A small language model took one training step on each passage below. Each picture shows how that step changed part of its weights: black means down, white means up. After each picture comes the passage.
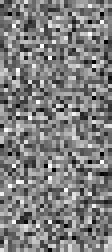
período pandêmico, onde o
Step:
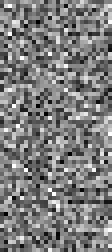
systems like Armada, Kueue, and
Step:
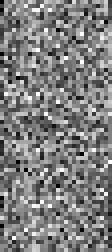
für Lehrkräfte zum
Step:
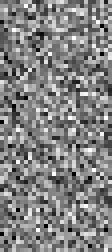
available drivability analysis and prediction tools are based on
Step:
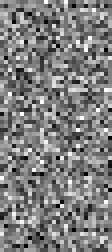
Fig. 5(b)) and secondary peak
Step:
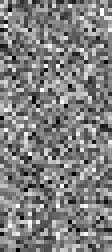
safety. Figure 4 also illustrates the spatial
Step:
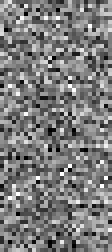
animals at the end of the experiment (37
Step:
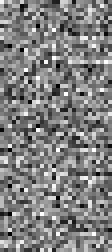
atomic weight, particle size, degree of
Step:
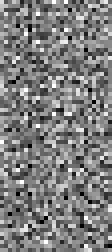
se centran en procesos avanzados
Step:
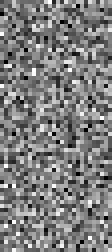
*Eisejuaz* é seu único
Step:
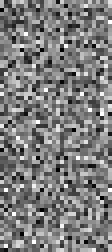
Index (HECDI) الذي
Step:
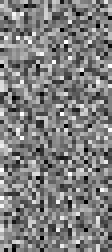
texnologiyasi va iqtisodiyot nuqtai nazaridan eng
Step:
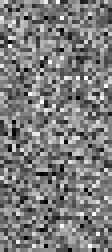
maken de urgentie voor
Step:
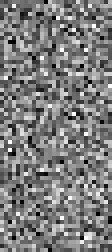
(2021). Ertaklar va ularning
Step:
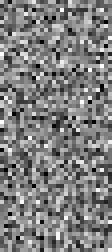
works, treatises and rubai of
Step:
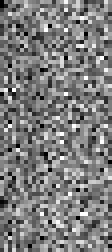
pengabdian kepada masyarakat di buatlah website
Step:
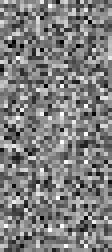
uygulamalarının çeşitli
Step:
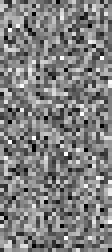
yuqori malakali kadrlar tayyorlash; -
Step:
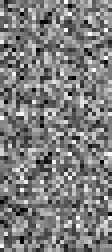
organismos que ejercen un efecto
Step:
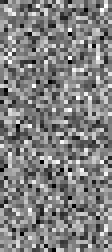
zng zamonaviy xisoblardan deyarli
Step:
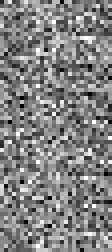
required accessories and associated procedures, to
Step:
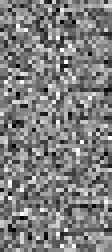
via GPRS, etc. This module
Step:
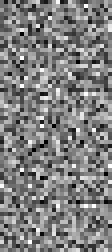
that allows the use of space and is easily
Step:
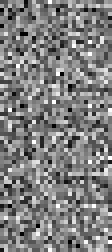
international standards, with a consequent expansion of
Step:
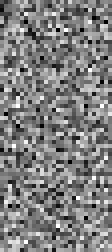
rápida y eficiente, donde la
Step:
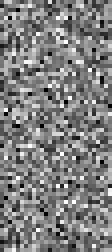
determinant3x3(A3); //
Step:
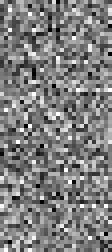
barometer for small and medium enterprises
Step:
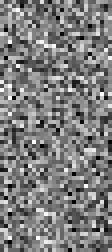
N. Effective standards and terms of application of
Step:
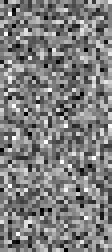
Tabiatni muhofza qilish. 4.
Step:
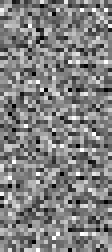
showed that the factors affecting the success of small and
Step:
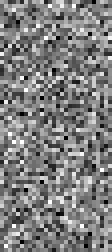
soul. 2.1 Poetic
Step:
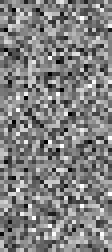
minimum qiymatlar - Variatsiya tahlili:
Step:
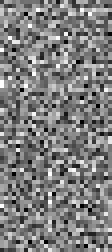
nanotube obtained by rolling up a
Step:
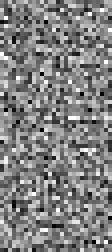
(2016) conducted a study on management of pension
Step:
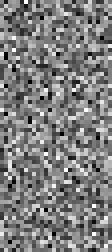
Davidson et al. (2005),
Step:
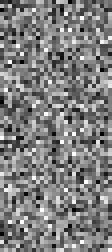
qarashlarini qabul qilish, ikkinchi tomonning
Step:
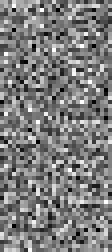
with a pump and expansion vessel
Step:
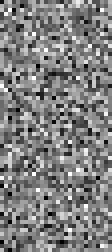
nazariyasi va metodikasi - 13.00.05
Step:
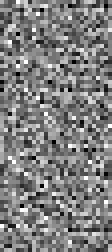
The tablet was induced by sodium
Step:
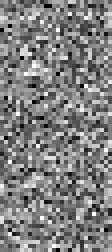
de impacto ambiental para a geração de dados
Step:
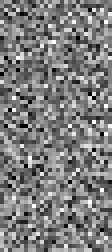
vêm reconhecendo exceções a
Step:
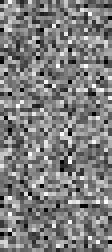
We carried out the critical investigation of the wastes,
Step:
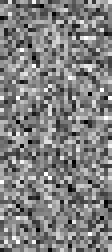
and how much information that should be presented to
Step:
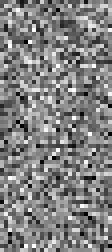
such a relationship cycle among the variables mentioned. B.
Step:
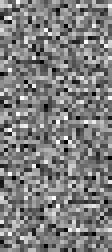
and quantitative polymerase chain reaction for
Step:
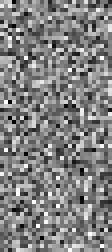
his actions”. In data 3, there is a
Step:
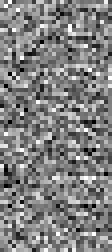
complexity increases when vegetation is present, as
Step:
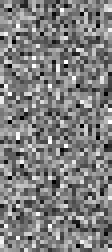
PhD, DSc, Professor, Department
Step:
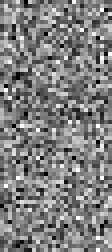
: Изд-во Московского
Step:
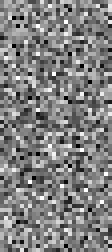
(1990). *Qualitative evaluation and
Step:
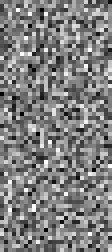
acquisition. This will ultimately lead to
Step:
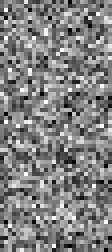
скільки як потужні
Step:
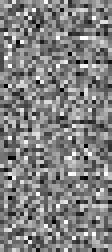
tests performed between the annual number of rainy
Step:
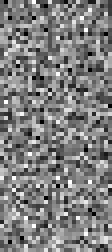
upon addition of H_2PO_4^-
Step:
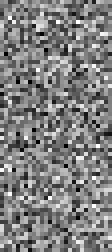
they deal with Mediterranean issues in
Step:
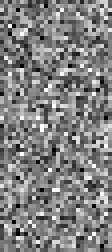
diferentes características y clasificar las
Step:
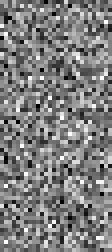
деб, 37-боби
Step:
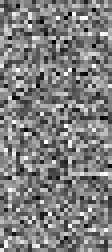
which we denote the MS-IC. To
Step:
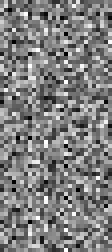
Stratum granulosum - Stratum
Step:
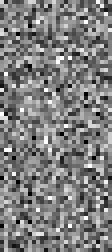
Mehnat shartnomasi nomuayyan
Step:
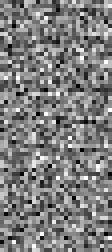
patient, aged 14, without personal or family history
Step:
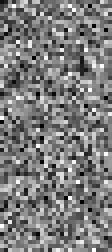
relatif terbatas. Dalam Operasi
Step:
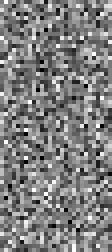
the power strategy for Cha Punpee
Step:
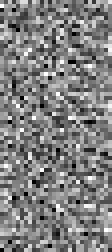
data assets and services are aligned,
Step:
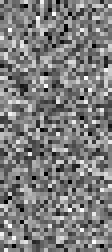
umfasst die Gesamtheit der
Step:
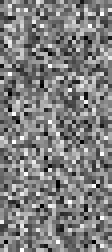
takrorlash va mustahkamlashga xizmat qiladi;
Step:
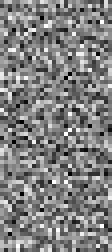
service monitoring in an open, interoperable and
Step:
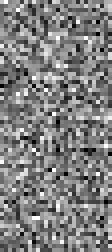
periodicity, as well as to market prices
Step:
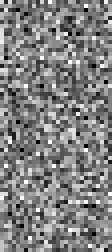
tested analysis method were carried out in accordance with
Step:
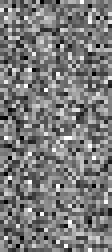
cuales cada área de saber se
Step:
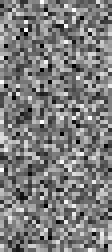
David Silver et.al. 2016
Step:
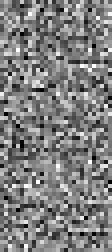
r represents radius. Let i and j are
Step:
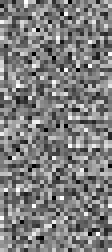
finished in 2018, aimed to develop a
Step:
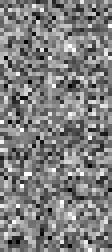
може створювати мелодії та
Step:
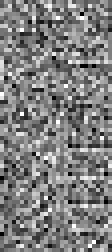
is of importance and is significantly increasing in incidence in
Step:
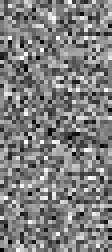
if the fistula occurs at birth of
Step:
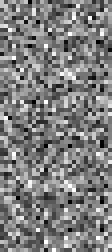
структур из полимерной смолы
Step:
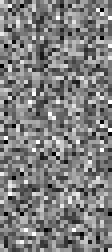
ТРИЗ, совместную
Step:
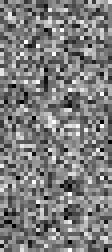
[3]. Первой серийной
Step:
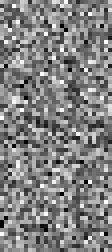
*Além da “Monocultura
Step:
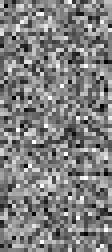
fights can contribute to the health and quality of life
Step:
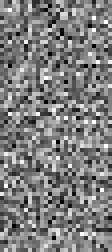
a particular struggling reader; and
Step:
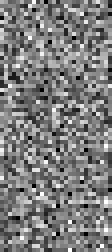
the National Collection of Arachnida
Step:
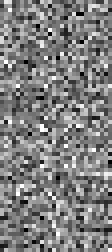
democracy, curiosity, national
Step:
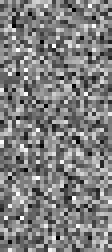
Oviedo (1982), quien lo
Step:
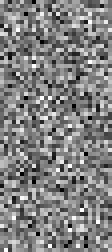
di Saqqara", "cover":
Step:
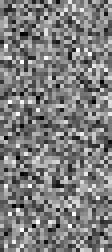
deixar os filhos, desse modo
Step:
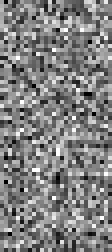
motivations, challenges, barriers, and opportunities to
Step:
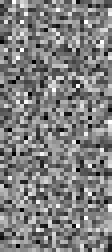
se conoce como aprendizaje profundo o
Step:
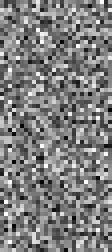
an incremental approach. The first version will be
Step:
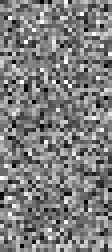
4:** Close-up view of the
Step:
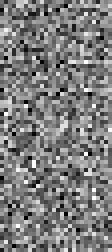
of Participants Table 2. Prevalence of
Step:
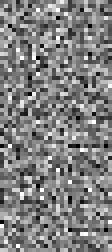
across all study areas (Table 3). This is consistent
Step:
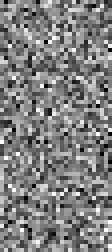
Brasil, intitulada *Caminhos,
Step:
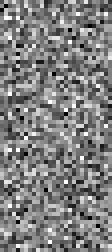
Buni biz turkmanistonlik
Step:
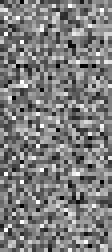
both temporary and permanent displacement across the
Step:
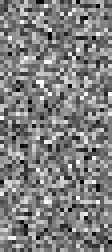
coastal erosion, industrial ports
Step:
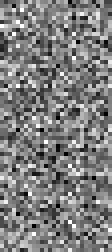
supplied to economic sectors and the population to
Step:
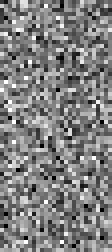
qabul qilishga e'tibor berish lozim.
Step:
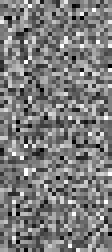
are still not maximally entrenched.
